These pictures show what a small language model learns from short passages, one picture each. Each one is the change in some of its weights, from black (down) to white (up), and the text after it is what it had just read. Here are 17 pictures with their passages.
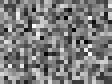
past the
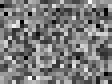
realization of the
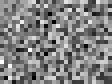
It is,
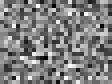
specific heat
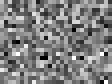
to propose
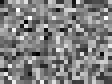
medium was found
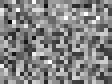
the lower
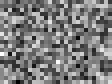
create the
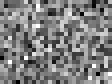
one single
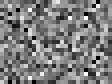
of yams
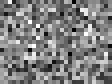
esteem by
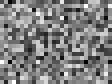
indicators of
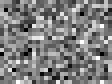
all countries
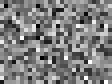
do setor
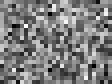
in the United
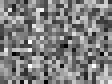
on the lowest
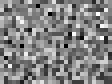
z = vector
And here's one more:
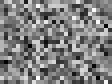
testing of
